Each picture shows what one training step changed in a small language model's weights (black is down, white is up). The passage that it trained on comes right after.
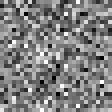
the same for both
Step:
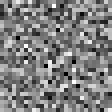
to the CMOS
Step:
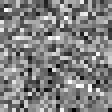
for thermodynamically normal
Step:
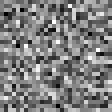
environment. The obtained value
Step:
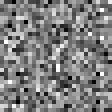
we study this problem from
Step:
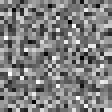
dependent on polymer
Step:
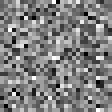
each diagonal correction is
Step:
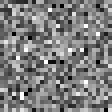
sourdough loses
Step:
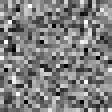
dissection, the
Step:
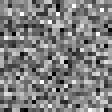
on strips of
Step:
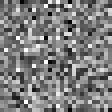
scan rates and different concentrations
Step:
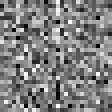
compared to the usual
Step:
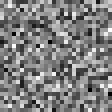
as $n\to
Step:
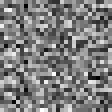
review and was based on
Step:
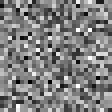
the action with respect to
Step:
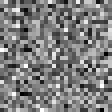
selective reduction takes place
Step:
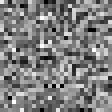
of Technology Pune,
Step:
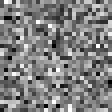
fact it reduces to the
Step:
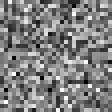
Major targets of
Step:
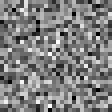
It follows that for all
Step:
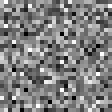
model is respectively either in
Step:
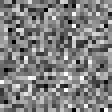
perpendicular to
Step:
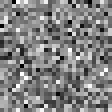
or leading terms). The
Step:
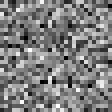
has moments of any
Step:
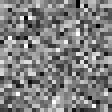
with an increase in the
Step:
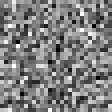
article {\it United
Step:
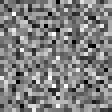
segmentation and classification results
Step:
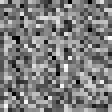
of the collected data.
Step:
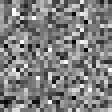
Continuous rise
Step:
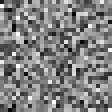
2022, the country had
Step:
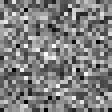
1D band, and
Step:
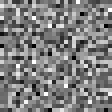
be the special case of
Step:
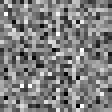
several, sometimes competing
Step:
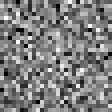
teachers to effectively facilitate
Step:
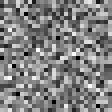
the distribution for the
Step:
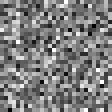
consultation, what
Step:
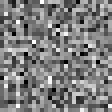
daughter wave on
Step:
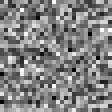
$D$ is a
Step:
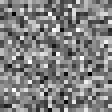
and $w$ in
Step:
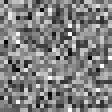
Furthermore, we introduce a
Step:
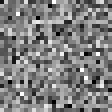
sequence $ {\bf
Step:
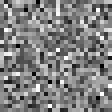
observation we note that,
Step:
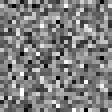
by (Sastra
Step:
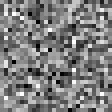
Underwater Gamma
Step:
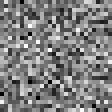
components with respect to a
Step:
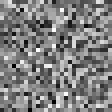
if $n$ is
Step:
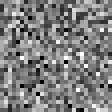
provide long-term economic
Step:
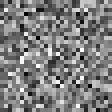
using five categories of
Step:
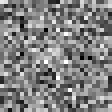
group or community for
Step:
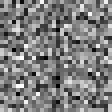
training module to reduce the
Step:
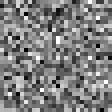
the one introduced by
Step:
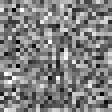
We need the following lemma
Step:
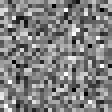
Nuclear Science
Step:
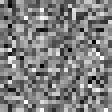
pertaining to
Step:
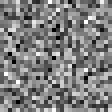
depression, state anxiety
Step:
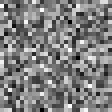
their combinations, are
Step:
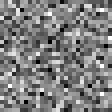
In the center we show
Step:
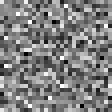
for completeness and
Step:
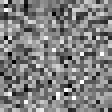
is strong limit or at
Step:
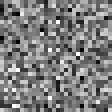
lead to significant challenges in
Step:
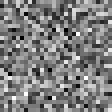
the joint PDF we
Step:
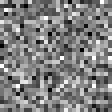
in accountability,
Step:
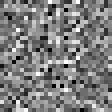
higher number of seeds
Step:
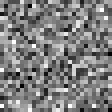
This article analyzes
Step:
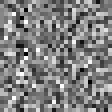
present results of experiments that
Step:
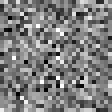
half of the 20th
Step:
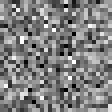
fill it with,
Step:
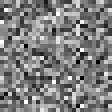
for some positive constants
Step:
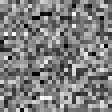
V$. We show in
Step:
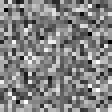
1. It is clear
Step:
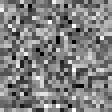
observed for dilute
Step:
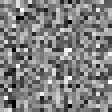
this study, the collision
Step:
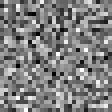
materials under the influence of
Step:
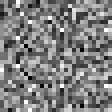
that all the components of
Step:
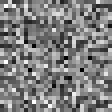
it is in its initial
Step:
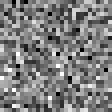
four morphisms in this
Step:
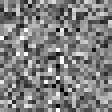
seven previously published and
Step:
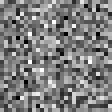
vulnerable to
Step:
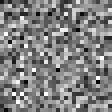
The same comparison on
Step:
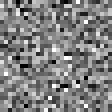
the logic to be
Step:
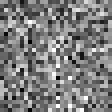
are transformed into
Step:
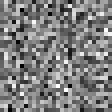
speed data communication.
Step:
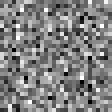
energies borne by
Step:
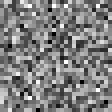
Translating by
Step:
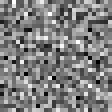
Figure 3. It shows
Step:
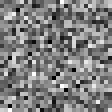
Reviewing the Data
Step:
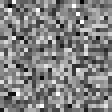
subjects. 29
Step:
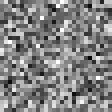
primary aim of this research
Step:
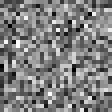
- Suresh
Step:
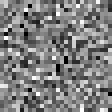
is not only compatible
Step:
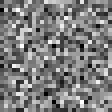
remark 3.8
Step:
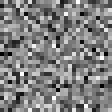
the importance of English
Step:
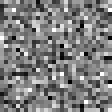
not know how to get
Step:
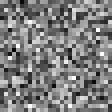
are labelled by
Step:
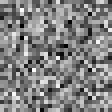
or positive impacts on
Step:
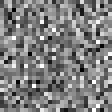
{\partial \over
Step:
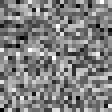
$\calG$ has
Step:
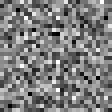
Lie subgroup of the isometry
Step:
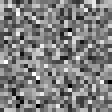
as the initial data,
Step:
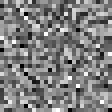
the study and how to
